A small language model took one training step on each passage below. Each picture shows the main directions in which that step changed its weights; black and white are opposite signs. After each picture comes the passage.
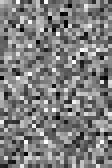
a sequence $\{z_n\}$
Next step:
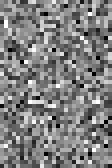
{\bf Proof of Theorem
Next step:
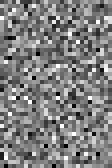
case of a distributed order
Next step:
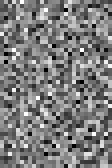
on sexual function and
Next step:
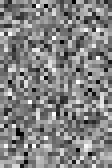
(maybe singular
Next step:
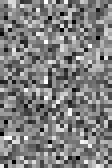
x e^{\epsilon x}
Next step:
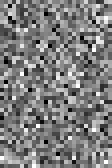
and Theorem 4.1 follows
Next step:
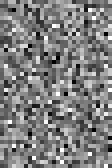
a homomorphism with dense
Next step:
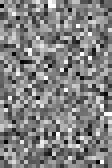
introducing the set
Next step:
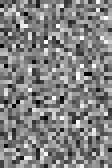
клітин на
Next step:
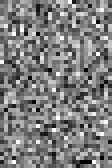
\omega = \dim L
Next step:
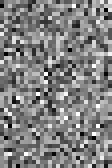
Acesso em: 03
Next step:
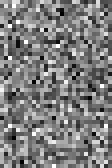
m) \equiv \pm
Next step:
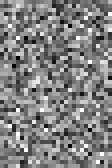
sua realidade
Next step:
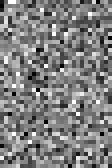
trabalho foi
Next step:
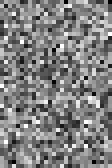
to the cotorsion pair
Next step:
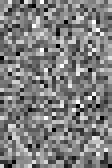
The lunar month
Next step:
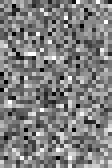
efforts will focus
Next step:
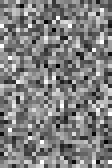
Defining the Field and
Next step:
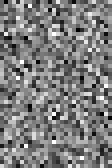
coincides with both an
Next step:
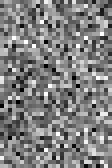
továbbá ez
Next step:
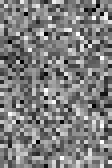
įvertinti /
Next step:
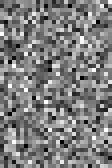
Appl. Math.}
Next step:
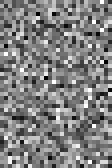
shown in Figure
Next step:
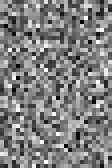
social factors in
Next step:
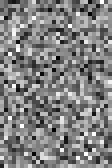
\ws \ws
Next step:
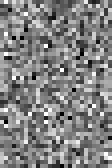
parâmetro de
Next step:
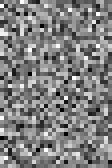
based only on the
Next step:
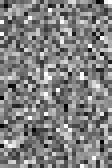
всього спектра
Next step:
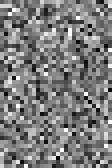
y su reglamento,
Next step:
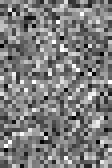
Bu holatlarda
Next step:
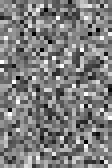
(on the category of
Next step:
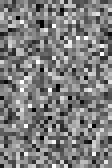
are known (under some
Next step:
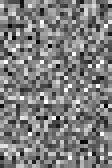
explicit construction} Let
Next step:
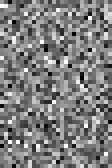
case $p=1,$ can
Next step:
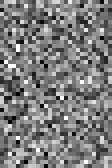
clairs – Des
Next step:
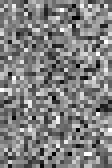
for this work. We
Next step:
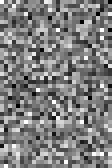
means that $\all \bar
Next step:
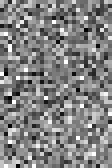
suasana sangat
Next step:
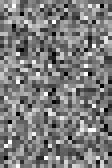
to represent the solution with the
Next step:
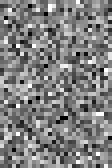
complex system consisting of
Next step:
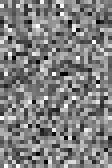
\end{eqnarray}% They
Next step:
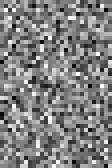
decolonial es así
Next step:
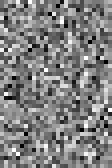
Leben und dienen
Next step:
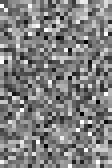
do país que tem
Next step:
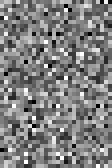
the fractal operator is
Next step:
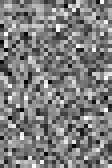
san Juan:
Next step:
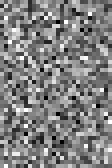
es una tendencia a
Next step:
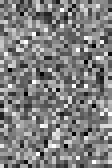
to $y$. First,
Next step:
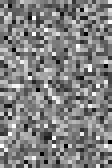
estos alimentos,
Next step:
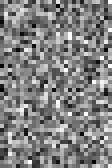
from zero, then it
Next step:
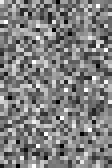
on $\mathcal{D}$, we
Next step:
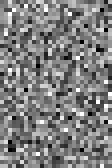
hamda boksning
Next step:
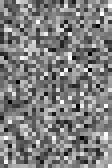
and spread across
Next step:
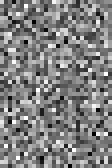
existence and large time
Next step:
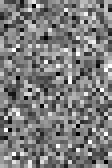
proof to establish the
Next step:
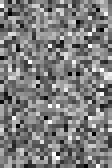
6. Юсуф
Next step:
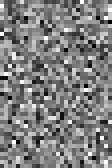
sub-bacia do Rio
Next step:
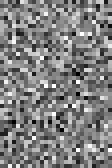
any such attempt to
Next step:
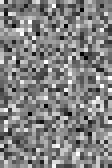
error induced by a
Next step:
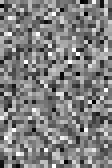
Berkinov va
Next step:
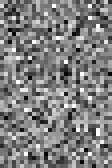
Гавриш та
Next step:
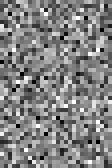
thank Chloe
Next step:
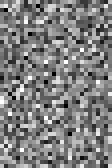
son útiles para
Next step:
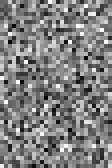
size and show scaling
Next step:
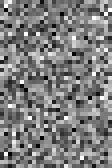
*in vivo*.
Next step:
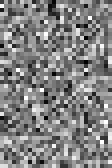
taking a subsequence
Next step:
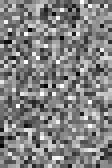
for the sawtooth
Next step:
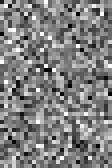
estagnação) no
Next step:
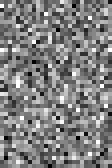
не только в
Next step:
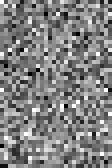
prove that, for $z,
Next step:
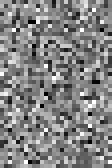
dari ibadah,
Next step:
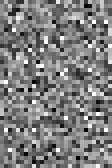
possibly reversing
